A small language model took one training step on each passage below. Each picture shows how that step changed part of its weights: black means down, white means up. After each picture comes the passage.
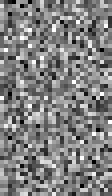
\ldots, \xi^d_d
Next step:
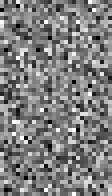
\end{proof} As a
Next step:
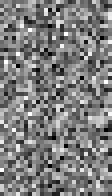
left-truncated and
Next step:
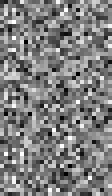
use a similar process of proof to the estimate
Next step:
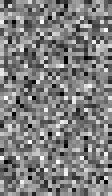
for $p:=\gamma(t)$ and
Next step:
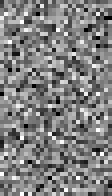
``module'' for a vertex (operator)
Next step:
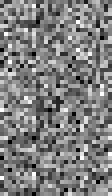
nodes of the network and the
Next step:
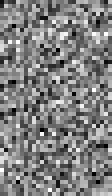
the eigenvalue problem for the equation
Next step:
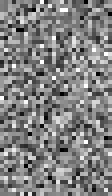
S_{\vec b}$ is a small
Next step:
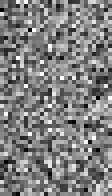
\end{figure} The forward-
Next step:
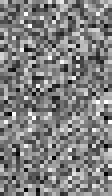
is well known that the theory trivializes where
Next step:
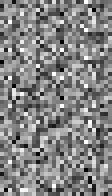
sont de la s\'erie
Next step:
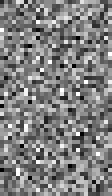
we consider the case $m<0$.
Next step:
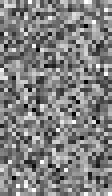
where both $\G$ and $\G^*$
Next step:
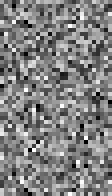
and using (\ref{normdiag})
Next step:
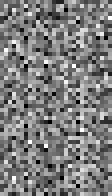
in that setting. In this sense, the
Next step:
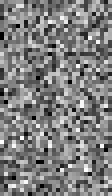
which allows anyone to create these
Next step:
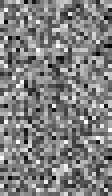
15 operators is a 14 dimensional Lie
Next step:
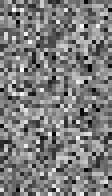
that $c_1a \leq b
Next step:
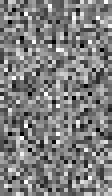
for $ i=1,\ldots,n
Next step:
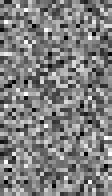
the NSDDEs. With
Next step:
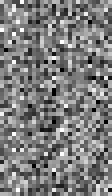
used by our algorithm was always taken to
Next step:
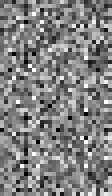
the wanning immunity rate
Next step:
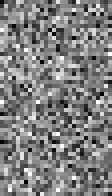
the $J$ functions denote power series
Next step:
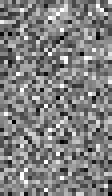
$\mathbb{F\neq \emptyset
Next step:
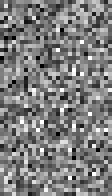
is larger than the class of
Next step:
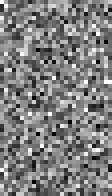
form structure can be found in product
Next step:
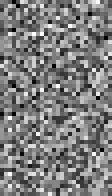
right side of the last equality are of the
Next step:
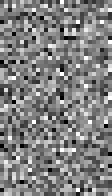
formula. $$ FWER (
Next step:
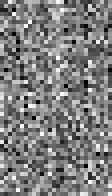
Let $\varepsilon>0$ be given.
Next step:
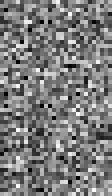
have \begin{equation*} \ti
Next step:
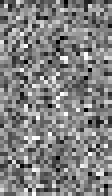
$\tau^\varepsilon_1$ and
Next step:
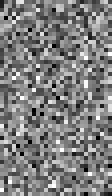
on $D$ has a single valued
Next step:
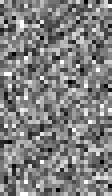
the expectation operator with respect to
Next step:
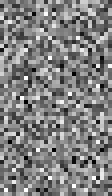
case. In addition, we utilise
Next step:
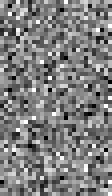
set $\mathcal{P}$ is a
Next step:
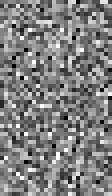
there are no non-zero homomorphisms
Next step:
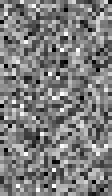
of the reduced velocity in case
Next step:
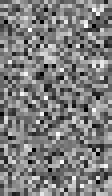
dealiasing can store the required
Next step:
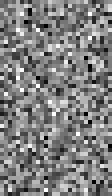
\ref{decappro}, for any
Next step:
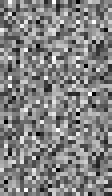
for martingales}}, \newblock
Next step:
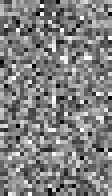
$$ \lambda(\Sigma_n) =
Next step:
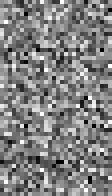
p-1\atop p\mid
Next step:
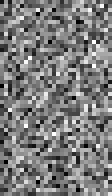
in this short article, we first consider
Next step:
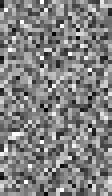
pentagram map, then using a
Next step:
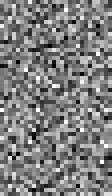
unknown to exist on uncountable
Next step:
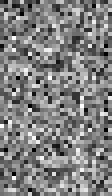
While there have been numerous
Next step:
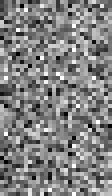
\begin{equation} p\left(
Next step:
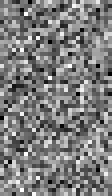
consists solely in the fact that,
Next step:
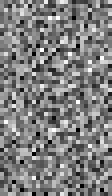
integrals are used to account for the
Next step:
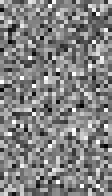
concerning subset sum wich do not
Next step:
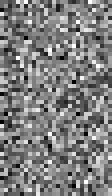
\end{figure} As seen in
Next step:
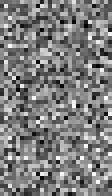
and the ratio of the size of
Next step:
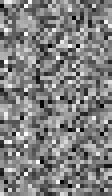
of presently known locally convex Lie groups.
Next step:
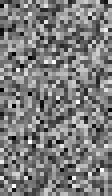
the selection of parameters so that the
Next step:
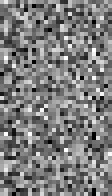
\author{Bruce E.
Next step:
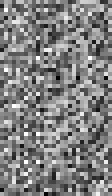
to isomorphism, we may suppose that
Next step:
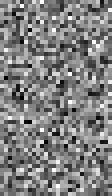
establishing of Farhangian University
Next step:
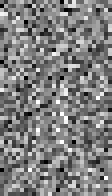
} $$ denote the left vertical
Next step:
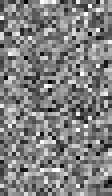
intermediate expressions, where each expression is
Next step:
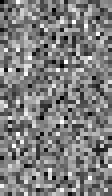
$F$. This was used to derive formula
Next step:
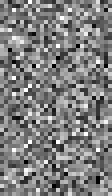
In case that the generator satisfies a quadratic
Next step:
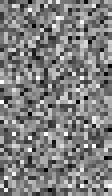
avoid as follows: first, one
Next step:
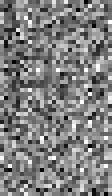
\textbf{Relative L2
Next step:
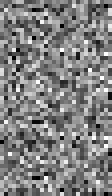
The Lebesgue measure on
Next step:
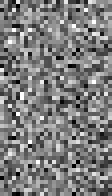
\section{Introduction} We consider simple
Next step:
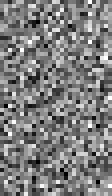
surprise comes from the next
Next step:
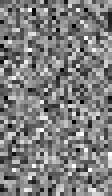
following terms: \begin{quote}
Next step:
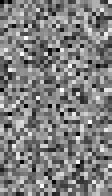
the following values: $$C =
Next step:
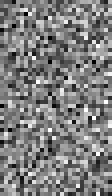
the column indices of a large
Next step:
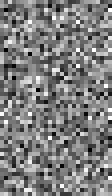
of length 20. \section{$\Z
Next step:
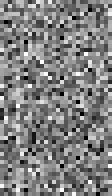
weight $2$ cuspidal
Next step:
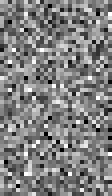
there exists an integer $m$, such that
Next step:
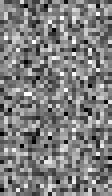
allow us to somehow write down
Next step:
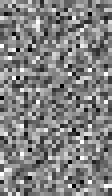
Therefore, for $n\ge4$
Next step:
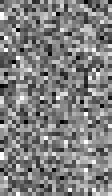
As $M_{\overline\omega}=\overline
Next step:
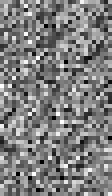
that for forms $f$ and
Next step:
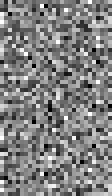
X_2 \oplus \tilde
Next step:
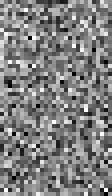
discharge of 1 kWh
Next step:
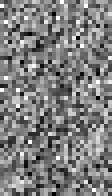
real, so is the monodromy
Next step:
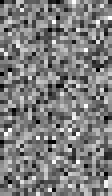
the same in other cases). Construct
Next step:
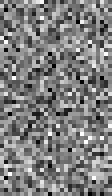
by Yamashita
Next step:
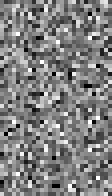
réductif connexe sur
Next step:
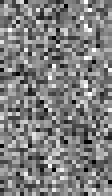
let $\boldsymbol{\phi} \in
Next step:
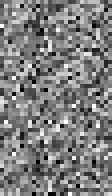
just to all the divisors of holomorphic almost
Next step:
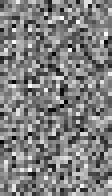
the previous section. Namely, there is
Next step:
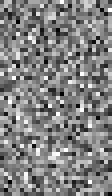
Now, given~$j\leq J$,
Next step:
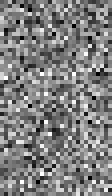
i\leq n\}$ is algebraically independent
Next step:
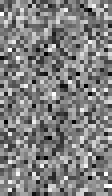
$\nu$ from $M$ to
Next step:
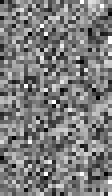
the difference between the probability that server
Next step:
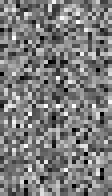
conditions that allow the drift to be
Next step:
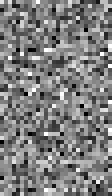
completes the proof of the theorem.\qed
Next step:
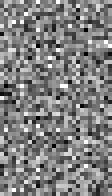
if for all $x \in X$
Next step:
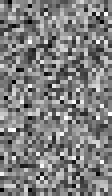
overcome the stability limit? There is another
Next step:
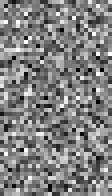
}(Y,Z)$ for any
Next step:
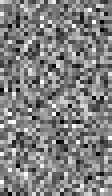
fonctions locales $ q_i
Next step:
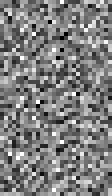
of (\ref{firstAsequence})
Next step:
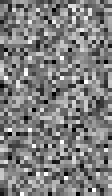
$n\geq 2$. Our results
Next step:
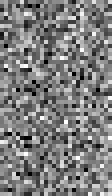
which is PLP and contains only
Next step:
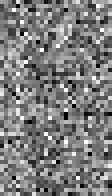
orientation, and $\Delta \subset D
